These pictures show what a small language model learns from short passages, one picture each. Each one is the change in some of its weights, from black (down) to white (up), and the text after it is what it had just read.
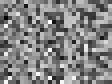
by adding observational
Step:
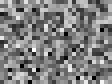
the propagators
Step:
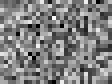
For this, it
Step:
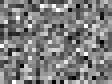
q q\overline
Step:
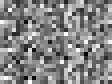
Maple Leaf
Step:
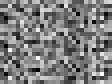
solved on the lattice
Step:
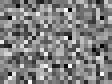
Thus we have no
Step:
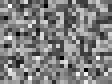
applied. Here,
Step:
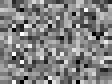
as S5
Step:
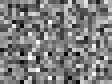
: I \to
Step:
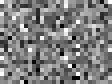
attempts to apply
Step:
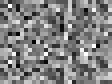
coordinates. The
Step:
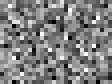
perturbations. As
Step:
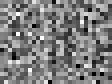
when a single
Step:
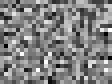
in terms of the
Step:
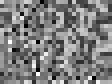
vertex correction only through
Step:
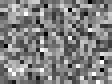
scale factor; they
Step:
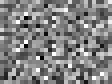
section, we will
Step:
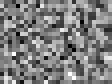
D.$$ Since
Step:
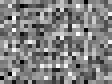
among a subset of
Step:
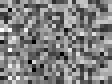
to closer the
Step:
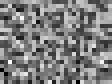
as free parameters the
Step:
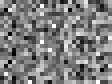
Schwinger effect
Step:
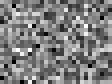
has the fellow
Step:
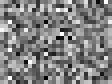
We consider the
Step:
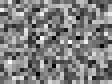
the test of high
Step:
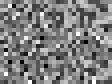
how warm
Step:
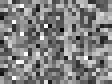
light blue ones,
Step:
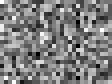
reach this aim,
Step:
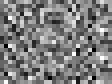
evaluated multiple times.
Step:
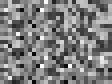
a magnitude of
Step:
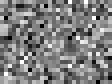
operator $\Box$.
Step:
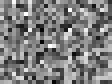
$G$. Then
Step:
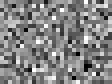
Moreover, you
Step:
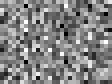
become large by both
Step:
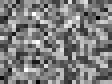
is compact;
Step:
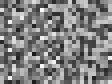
of the system of
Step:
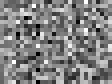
Here, we assume
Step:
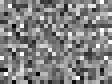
weakly convex neural networks
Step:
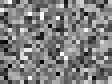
also started to
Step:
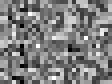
M \rightarrow
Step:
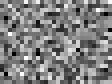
into multiple simple
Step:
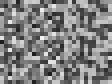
of the determinant
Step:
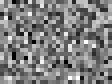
M.}, Domain
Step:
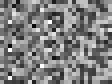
of a trajectory in
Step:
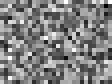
implemented in the
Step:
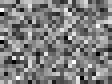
the theory. Then
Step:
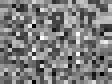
as a function of
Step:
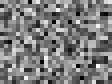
way into the
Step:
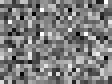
We wish to
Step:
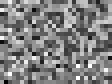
the complexity of the
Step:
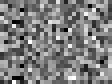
j \leq
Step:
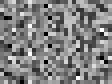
and $u$
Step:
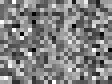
Province of
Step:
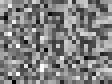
distributed noise ranging
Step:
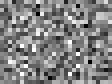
orientable surface
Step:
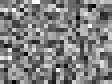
2 on the optimal
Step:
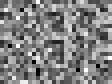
cities in real
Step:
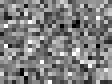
involving higher generational
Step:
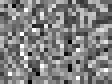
which relativistic jets
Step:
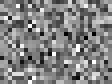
a blend
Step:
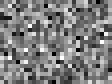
and applies the appropriate
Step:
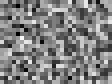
Note that an
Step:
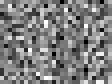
unknowns in
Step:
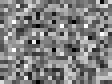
all cases, for
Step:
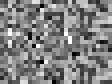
of approximately 10
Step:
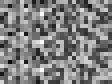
are not understood
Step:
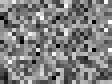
been determined with
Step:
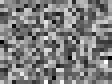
information in the act
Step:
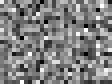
non standard decay
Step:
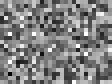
dominant platform for
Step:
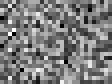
is beyond some critical
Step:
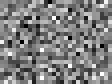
Also, we have
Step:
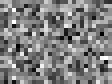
times smaller than the
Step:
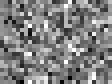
(not shown in
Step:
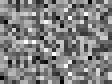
does not exist in
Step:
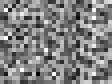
below, they should
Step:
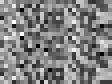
training setup included 2
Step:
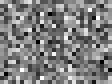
complex geometry: multiple
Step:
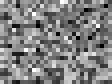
gives the mutual
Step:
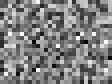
of recent stars found
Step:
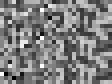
of $\lambda$
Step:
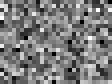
x') \setminus
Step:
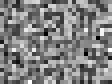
of non-classical
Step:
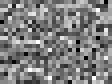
it is conceptually
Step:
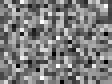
at least one
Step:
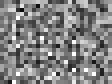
RR fields depends
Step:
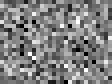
Thu | 1
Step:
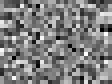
In light of these
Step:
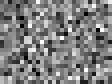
species. In
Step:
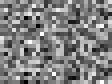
comparison, we recall
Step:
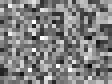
magnetic field evolution in
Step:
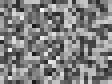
of the sequences
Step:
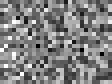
question. At present
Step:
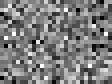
with a relative error
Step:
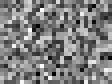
each of these
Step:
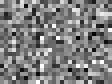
estimation of potential impact
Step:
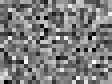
unique structure of functor
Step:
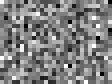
\] we obtain the
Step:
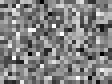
continuation of elliptic
